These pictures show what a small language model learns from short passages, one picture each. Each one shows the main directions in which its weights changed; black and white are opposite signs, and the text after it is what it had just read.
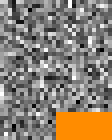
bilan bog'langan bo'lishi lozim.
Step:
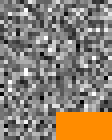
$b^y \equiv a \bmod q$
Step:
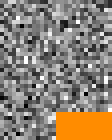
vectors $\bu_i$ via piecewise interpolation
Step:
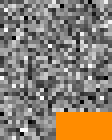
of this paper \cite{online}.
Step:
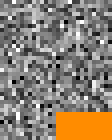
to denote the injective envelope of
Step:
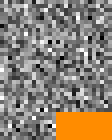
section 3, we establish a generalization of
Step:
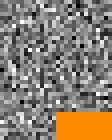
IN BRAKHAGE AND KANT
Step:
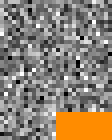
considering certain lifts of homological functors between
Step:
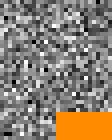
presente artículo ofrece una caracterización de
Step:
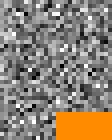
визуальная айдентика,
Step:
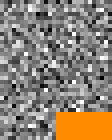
р. (очікувані дані – під
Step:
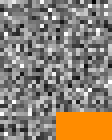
$c=b-a$. Then on the subgroup
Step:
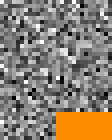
of all hyperplanes in $V$ passing through
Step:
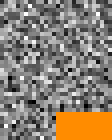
Environmental and Resource Sciences,
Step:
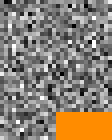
reales, chusmitas, y garzones
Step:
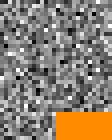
در قرآن مترادف
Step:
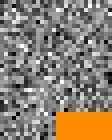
amalga oshirila boshlandi. Bu
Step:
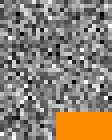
роль державної влади та органів
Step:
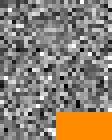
boundary condition gives after separating $c_{1} $
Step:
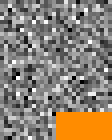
muhim motivatsion vosita hisoblanadi. Shuningdek,
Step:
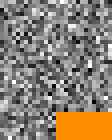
empregado para utilizar nos alimentos e como
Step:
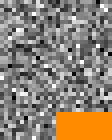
нами в Національному ботанічному
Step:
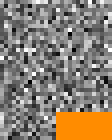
\sum_{j} \lambda_j |\langle
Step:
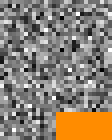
kelishib olishni unutmagan
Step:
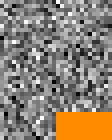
the pair $(V,G)$ is on the following
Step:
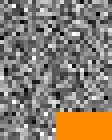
main result is the following classification of linear forms of minimal
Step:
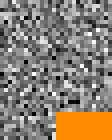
Lot-Sizing (30) &
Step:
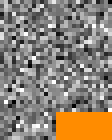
Científica Eletrônica
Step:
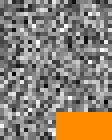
and let $\delta_{e}$ be as defined
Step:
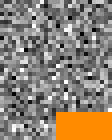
umumiy ekran atrofida
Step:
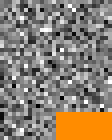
la gestión de un reducido grupo de
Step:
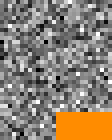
every bundle gerbe $(P,Y)$ over
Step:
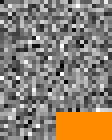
I$ and $x\in K$.
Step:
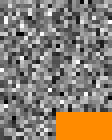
Embeddings in Indefinite Quaternion
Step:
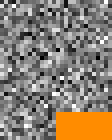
article closes with a characterisation of when the
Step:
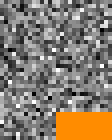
97 Губицький Л.В.
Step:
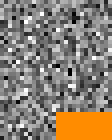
und die dafür eingesetzte
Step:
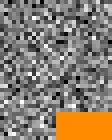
If the singularities occur at a finite number of smooth
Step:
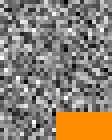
big uncertainty. The distribution of the
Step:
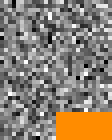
hatları gerekmekte olup, bu
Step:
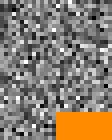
Catalyst. *JAOCs*,
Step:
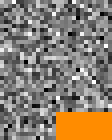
(2008). *Introduction to Fluid
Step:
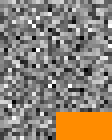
de grupos boreais e temperados no
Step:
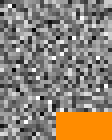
UZBEKISTAN LITERARY
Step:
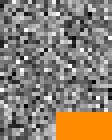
être inclus dans l'étude, mais
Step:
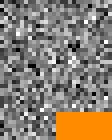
in an edge-coloured graph $G$
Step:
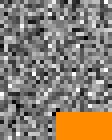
before time $T>0$; that is, in this
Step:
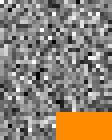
evaluated analytically because the angular integration bounds here
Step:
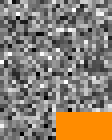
(\ref{bddwithoutU}). Furthermore, since
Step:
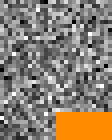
n_v$ for all the infinite places
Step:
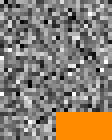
capacidade instalada. Entretanto, essa
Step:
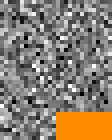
opiniones, conocimientos y experiencias sobre
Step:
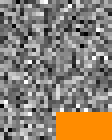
by earthworms. *Appl. Soil
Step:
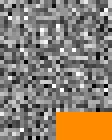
$q\le1$. From the above estimate, it
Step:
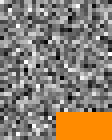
didik tersebut merupakan peserta
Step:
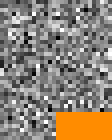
o pesquisador levanta questionamentos que podem ser
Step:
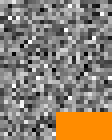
to a contractible loop in $N$.
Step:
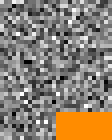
$x$ varies. As time $t$
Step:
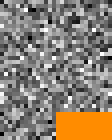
não há uma delimitação rígida entre
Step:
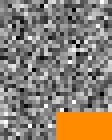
учреждённое на основе
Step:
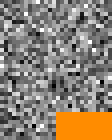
and $\Gamma $. Hence $\Gamma $ fixes the same
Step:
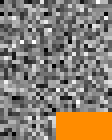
Qoraqalpoq madaniyatida
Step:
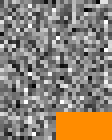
\label{DE} \end{equation}
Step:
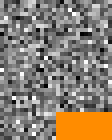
el Territorio Histórico de
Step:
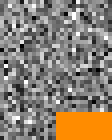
размещенных на страницах тематических
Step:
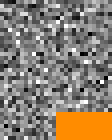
linearly independent and such that, for a given $\kappa >
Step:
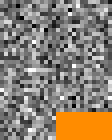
profundizar nuestros conocimientos teóricos
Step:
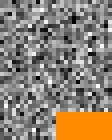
prima *Critica* (1787)
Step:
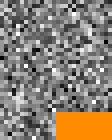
постройка новых производственных
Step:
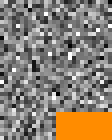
fikrlarini umumlashtiradilar.
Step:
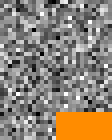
тасвирлар ифодаланган
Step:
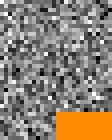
is given by the following criterions a) $W
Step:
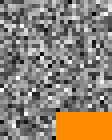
matrix $D$ is $2m$.
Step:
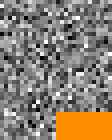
rechte evenredigheid tusschen de
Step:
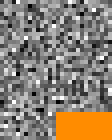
on phytohormones, sugars, and
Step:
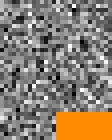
de bienes de capital nuevos. En
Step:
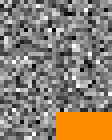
which may become a main diagonal matrix. 2.
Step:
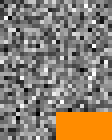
from the degrees of freedom of the basis
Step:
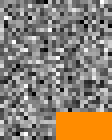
f \text{ a.e. } \lambda$
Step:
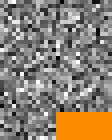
a certain subsequence of $\N$). Passing to
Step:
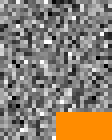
é indicado para a resolução de problemas em
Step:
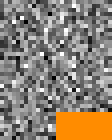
um revolucionário pragmático a
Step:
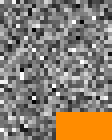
bulk materials. Although the constitutive
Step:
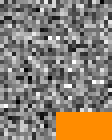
we have \begin{align*} F_{\Lambda}(r
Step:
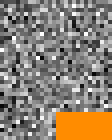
fixed by $D^0(F/K,
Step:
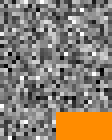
and incomplete LU (ILU)
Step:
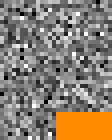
normal $k[G]$-module is a direct sum
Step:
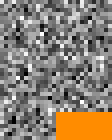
медицинских вузах.
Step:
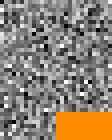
$a$ is not a branch vertex, and
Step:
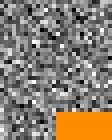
the Koszul resolution of the right
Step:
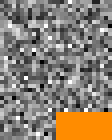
Mirimanoff polynomials $\gamma_p$ satisfy
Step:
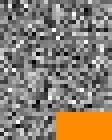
Cuando se adquiere el dominio
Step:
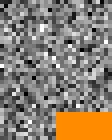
it suffices to demonstrate Hamiltonicity for the
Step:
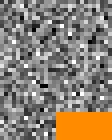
бўлими бошлиғи,
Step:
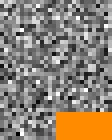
that the configuration is admissible (by
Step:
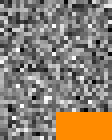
shown that the following $s$-mean values of the
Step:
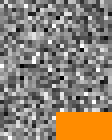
- CAMARGO, B. V.;
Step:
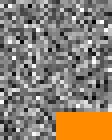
(2009): \rm Stein's method and exact
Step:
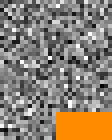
of solutions of \eqref{ELq}. We assume that
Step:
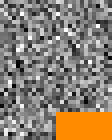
function $T_z(H_s)$ of the
